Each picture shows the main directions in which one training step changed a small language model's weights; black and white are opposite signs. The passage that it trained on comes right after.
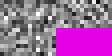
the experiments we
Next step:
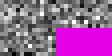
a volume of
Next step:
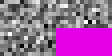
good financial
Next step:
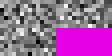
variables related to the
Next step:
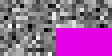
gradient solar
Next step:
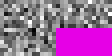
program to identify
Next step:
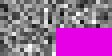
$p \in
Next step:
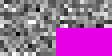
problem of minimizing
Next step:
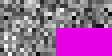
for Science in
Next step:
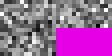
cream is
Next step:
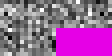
finite (that is
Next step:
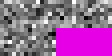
the PC
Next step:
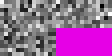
Similarly, we
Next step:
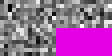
where here the
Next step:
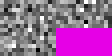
energy in sequential
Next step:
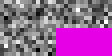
the optimum form
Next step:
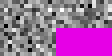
transferable soft skills
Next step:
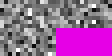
basis for future
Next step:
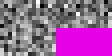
non sharp
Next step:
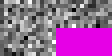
in a more
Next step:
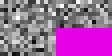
The aim of this
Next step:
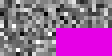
of fiction
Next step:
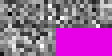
with pins
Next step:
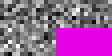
we derive the
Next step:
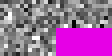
be taken as a
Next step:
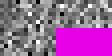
fields $X$.
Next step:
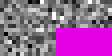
the sessions
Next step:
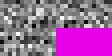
the Study
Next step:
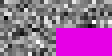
to the use of
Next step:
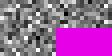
conclude that
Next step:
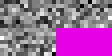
several factors still
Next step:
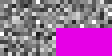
of functions} Let
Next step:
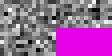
a contradiction.
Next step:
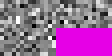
of EDM
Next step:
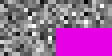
X, w
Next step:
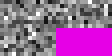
the transfer capability
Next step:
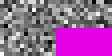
animals were
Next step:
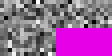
the latter theorem
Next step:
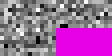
determined by the
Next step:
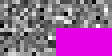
language (including
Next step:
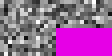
nonsingular special
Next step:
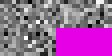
X$. Then
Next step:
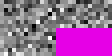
post GST with
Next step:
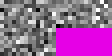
conditions arise
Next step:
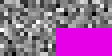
can be written in
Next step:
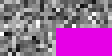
different domains might
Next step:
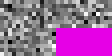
for the other cases
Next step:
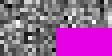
symmetric information structures have
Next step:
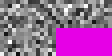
making decisions,
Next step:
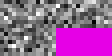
the roots of
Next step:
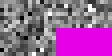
at δ
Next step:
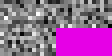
the whole
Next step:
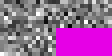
the data outside
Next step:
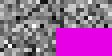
AcBP and
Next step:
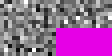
was also proven
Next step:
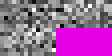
descent theory,
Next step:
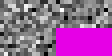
Graph 1
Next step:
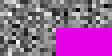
of codimension
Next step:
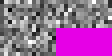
in the case where
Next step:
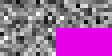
the tuple
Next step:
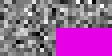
is the main case
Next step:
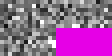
and Management of
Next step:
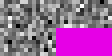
will be presented to
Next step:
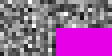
subset $Z$
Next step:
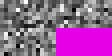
framework by employing
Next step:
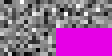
is lack of
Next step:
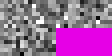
connecting rural
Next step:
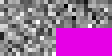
Let $W
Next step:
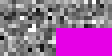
the checkbox,
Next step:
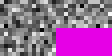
measurement scales for
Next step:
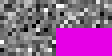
$u$ exists
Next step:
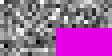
dataset for the
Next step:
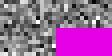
closure of
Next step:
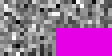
text. The
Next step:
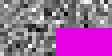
\[ \mathcal
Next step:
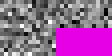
serum of
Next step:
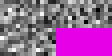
ability of higher
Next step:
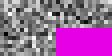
farmers depend on
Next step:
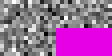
speed, the
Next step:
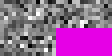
the following holds:
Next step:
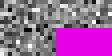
torsion free
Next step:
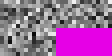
that there is a
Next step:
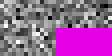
were the main characteristics
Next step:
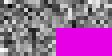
there is no relationship
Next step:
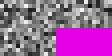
expressed as $$
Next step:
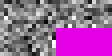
the CV phase
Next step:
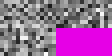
with their practical development
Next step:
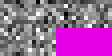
the answer
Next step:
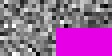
characteristics of high
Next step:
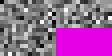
Sahar had
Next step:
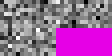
build an
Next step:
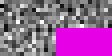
shunt is a
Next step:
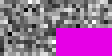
discrete choice models to
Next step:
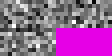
fill up the
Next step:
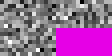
including tools that
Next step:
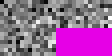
L , define
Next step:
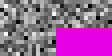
rings defines
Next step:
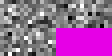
a risky
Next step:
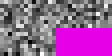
be given.
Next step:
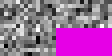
more from the
